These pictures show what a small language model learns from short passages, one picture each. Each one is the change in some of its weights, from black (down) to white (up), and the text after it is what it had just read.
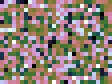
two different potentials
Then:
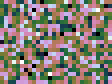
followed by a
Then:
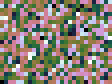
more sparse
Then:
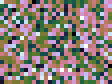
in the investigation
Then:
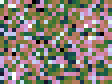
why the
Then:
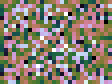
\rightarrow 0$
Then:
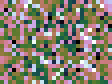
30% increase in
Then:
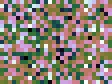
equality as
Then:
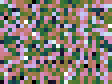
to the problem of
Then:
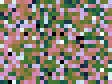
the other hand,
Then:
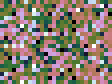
upper right
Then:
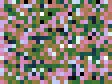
memantau dan
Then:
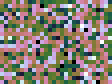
need to express in
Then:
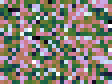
to modify
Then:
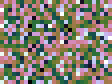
a mai
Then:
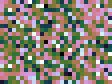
and education to measure
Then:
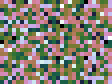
no competing
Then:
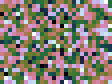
to model the
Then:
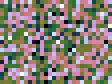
important logical
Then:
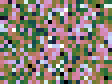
una persona
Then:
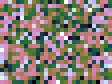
binding process
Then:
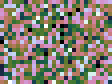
The neonatal
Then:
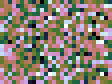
sea la
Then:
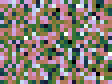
nonlinear equations to
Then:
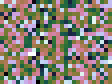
the more the
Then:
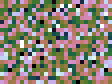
en sí
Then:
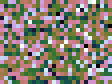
Proximity and
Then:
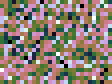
of papers
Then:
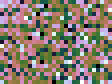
aim to reflect
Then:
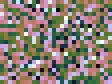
forgetting by
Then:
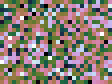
*N Engl
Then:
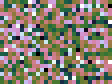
should look like
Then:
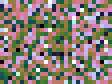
"The UN
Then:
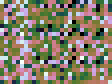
symmetry of the
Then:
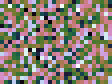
a constructive
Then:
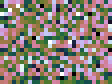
pen tester
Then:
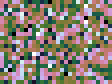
priority areas
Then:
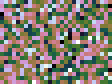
same order due to
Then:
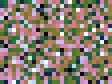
file one must
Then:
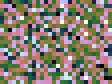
which is quite
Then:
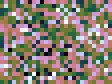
remaining 12
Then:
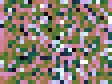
Serum parameters
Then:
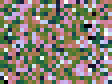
at detecting
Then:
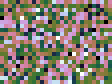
\cas \
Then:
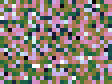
which intends to
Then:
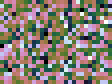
producción del
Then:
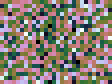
advantage of
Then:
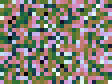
a todos
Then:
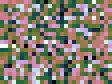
from higher plants
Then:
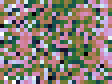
part of the
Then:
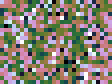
be conducted in
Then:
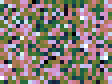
in the framework
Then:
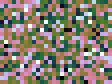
reach this
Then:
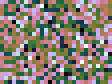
and construction.
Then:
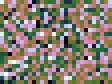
the use of
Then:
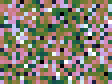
be applied to
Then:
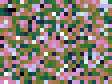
to promote
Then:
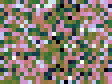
obtained with good
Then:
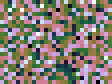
for example, in
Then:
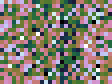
drop in the
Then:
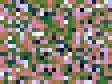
training datasets,
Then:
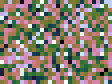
- Hoy,
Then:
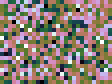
and optimization
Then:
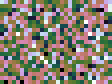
is already
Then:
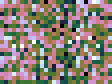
mean to further assess
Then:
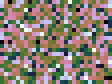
study which is
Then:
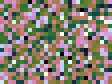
de reflexión
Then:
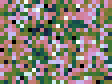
and timely
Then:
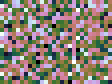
но и за
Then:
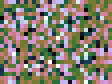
\to \nu
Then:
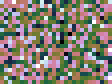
this method limits
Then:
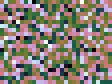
dados da
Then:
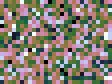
a single condition tool
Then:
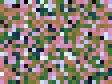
a negligible
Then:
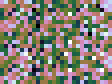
has a long
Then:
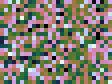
The absence of
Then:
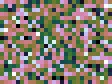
at later times
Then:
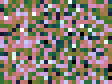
strain amplitude
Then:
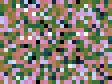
between the anode
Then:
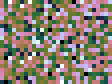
hal qilish
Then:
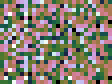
will also calculate
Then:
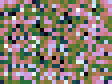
any article or
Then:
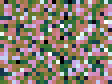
This research evaluated
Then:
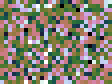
with a factor
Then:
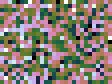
representing the
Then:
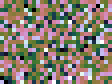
calculations are
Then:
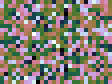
to use the method
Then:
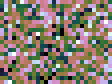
NOI but
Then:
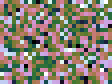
de impacto
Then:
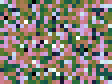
to the corresponding global
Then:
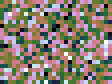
Dielectric constant
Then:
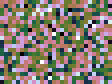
observed time dependence
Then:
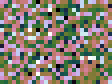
like for instance
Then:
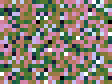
modos sem
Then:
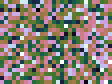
in Ref.
